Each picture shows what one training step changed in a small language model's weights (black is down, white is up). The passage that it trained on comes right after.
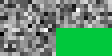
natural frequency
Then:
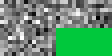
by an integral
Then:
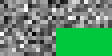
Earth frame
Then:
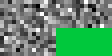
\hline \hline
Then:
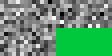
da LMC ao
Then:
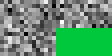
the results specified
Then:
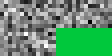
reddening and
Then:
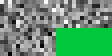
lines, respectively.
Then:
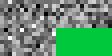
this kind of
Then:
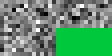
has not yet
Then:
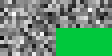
to directly
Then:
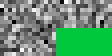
cutoff of
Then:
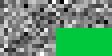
with $\tilde
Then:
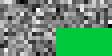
the laning
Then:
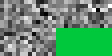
stems from
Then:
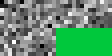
still parallelize
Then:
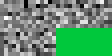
wave function around the
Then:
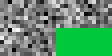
FR II
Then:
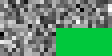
and material excitation
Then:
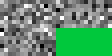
rather small contribution
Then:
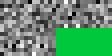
se são os
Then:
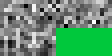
town with
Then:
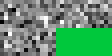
the following section all
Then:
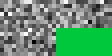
signal to draw
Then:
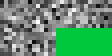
independent. In
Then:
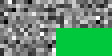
– onimni
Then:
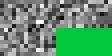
a lo de
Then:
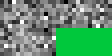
faut simplement
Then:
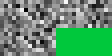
is not an
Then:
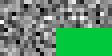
collinear $\langle
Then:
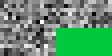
of diffusion
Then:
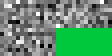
range sequence by
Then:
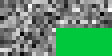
one light and one
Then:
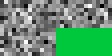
well characterized.
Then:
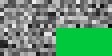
in distance between the
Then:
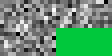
limitation in our
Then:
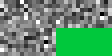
logic gate
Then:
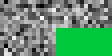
model and its
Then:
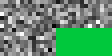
Тільки в
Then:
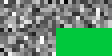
entre deux
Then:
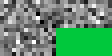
siendo el
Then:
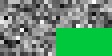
there exists some
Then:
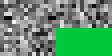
is the existing
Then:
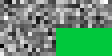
parameter case \(r
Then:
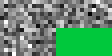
the self-energy
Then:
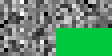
HCM is
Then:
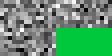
— КПД
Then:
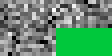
Har bir
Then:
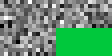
the bottom
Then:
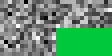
research on efficient
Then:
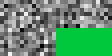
da realidade
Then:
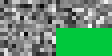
product and the
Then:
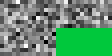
methods solve each
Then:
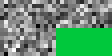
the morphological
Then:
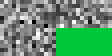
small, but
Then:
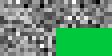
shows improved
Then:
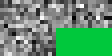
active nucleus
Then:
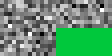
analogous to
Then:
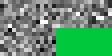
(orange in
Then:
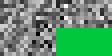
about 12 at
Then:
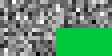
the CGH
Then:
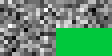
profissionais de
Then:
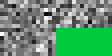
investigate novel
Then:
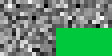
scatter compared to lower
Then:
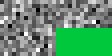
clase y
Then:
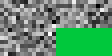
when combined with
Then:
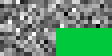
uchun eng
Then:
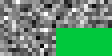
reference object and
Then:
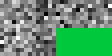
events. The
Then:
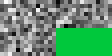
process but considering
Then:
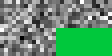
would be the boundary
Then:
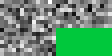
number of sinks
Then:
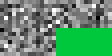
of phenomena
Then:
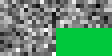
and thermal conductivity
